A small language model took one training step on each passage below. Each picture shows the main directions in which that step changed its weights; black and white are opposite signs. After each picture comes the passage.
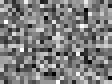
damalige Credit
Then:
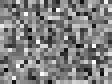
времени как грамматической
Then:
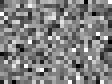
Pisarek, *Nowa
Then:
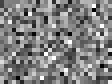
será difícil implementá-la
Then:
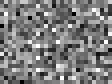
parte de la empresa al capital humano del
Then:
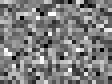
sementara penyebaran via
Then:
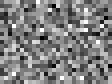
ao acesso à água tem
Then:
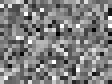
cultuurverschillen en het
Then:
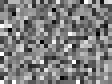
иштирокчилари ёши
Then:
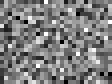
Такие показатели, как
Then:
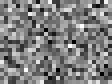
FerSTU, Uzbekistan*
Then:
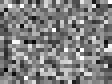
развивается быстрыми
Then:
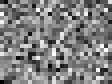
Digcomp, в
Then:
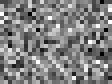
Fencers. *Journal of
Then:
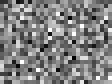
mais flexíveis para soluções
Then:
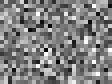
o‘sayotgan O‘zbekiston uchun
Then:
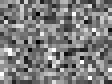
und Schaukelelemente,
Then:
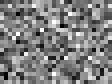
баҳолаган ва шу
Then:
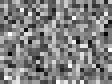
Israel Pinheiro que
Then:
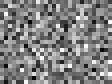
peut être conçu sur base des
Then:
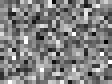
Bestimmung desselben
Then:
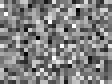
bajarilishini baholashda ekspert
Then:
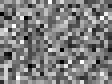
interacción que se valora como
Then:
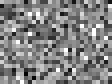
Dios guarde edades
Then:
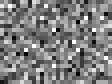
неоклассического экономического
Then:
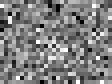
Especial. **Educação
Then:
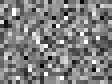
Эмоциональная компетентность —
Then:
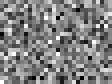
AXUNOV, K.
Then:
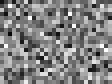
не менее важным,
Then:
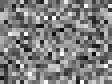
perbaikan yang dilakukan adalah :
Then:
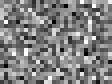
3 corpos de prova com
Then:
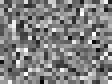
yang sesuai, sebagai acuan
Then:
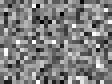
tavsiyalarni ishlab chiqish
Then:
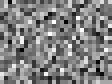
tizimlarida material stressini baholash uchun
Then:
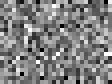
apto para satisfazer sua necessidade
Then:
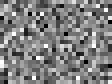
mai stati carenti. La
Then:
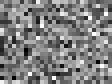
развития: Сб. науч.
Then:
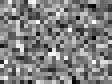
habilidades interdependientes de
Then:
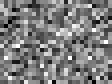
madaniy holda mavjud bo‘lgan
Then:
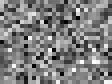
a graça: esperanças e
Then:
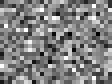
de conocimiento y el debate sobre
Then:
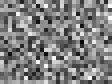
con altri diversamente alimentati
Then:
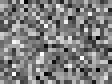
afirmação de que a escola
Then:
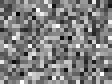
спеціальностей у закладах
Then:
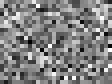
a learning motivation questionnaire
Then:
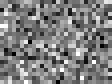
der Ergebnisse folgend
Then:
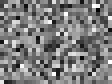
A SEGURANÇA
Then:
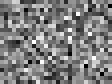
referitoare la bunuri,
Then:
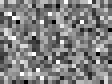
Т. Коррекция
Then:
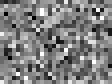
development. AIM: the aim
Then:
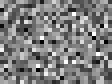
Para el diseño mecánico del
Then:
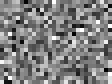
sinxroniyalıq hám
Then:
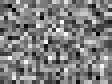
акцентируется внимание
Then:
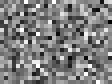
2001 tentang Yayasan yang
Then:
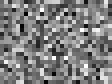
ma'naviy qadriyatlar,
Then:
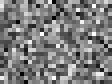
e o nervosismo.
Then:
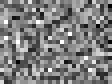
interdisciplinar y colaborativo para
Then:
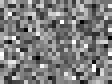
учебных заведениях
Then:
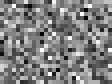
dalam memberikan masukan akan
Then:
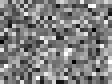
caso concreto, a atuação da
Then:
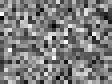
NSE medio-bajo con
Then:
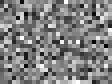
Nodira Abdullayevna
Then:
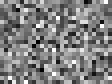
o‘qitish texnologiyasi, baholash
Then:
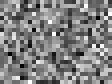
Rahmat Riyadi Universitas
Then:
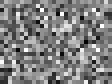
troon worden geduld. In
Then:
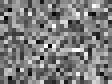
Desa Loano,
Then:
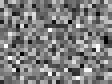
будем отлично
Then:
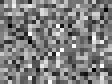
más sofisticadas e
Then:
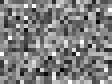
(фізична культура і
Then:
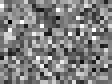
s. [in Russian]. -
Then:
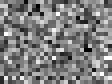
in the Greenplum
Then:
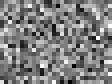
qachon qaytarib
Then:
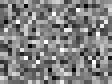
amalga oshirilgan harakatlari haqida mahalliy
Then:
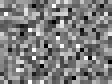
метод пробных заданий,
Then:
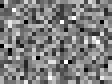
os objetivos meta-históricos,
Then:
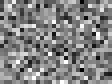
berdi. eMaktab kabi
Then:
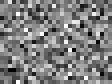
del alumnado de los distintos
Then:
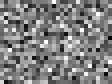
jaqsılaw hám
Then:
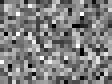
ishlar bilan band qilish har xil
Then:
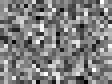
Varsayımlar Bu
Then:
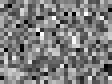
etishdagi kognitiv farqlar
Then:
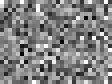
punto cuatro por ciento
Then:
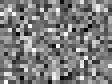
eliminates the human
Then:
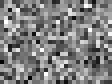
kadrlarni yig‘ishdagi
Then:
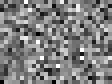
(pedagogika ta'lim
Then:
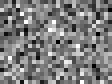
кореневій шийці
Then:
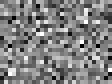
Stadtökonomie. Das
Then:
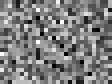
оперативного лечения
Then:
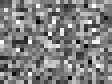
e cognitivo dos estudantes,
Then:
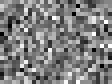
pueden ser trabajados en
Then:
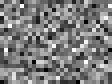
de trabajar en estas clases
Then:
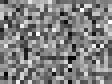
discipline, and suppressing
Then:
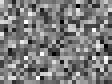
do juiz, permite a
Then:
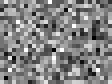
tarkibiy qismlarga
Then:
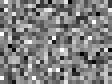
adaptiv intellekt tushunchasi
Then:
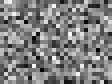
de acordo com os perfis
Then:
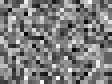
da cultura e sistema de valores nos quais
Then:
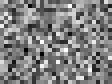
Brasil: sofisticação
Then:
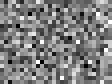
obtener prerrogativas que
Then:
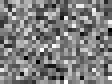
У. – социология
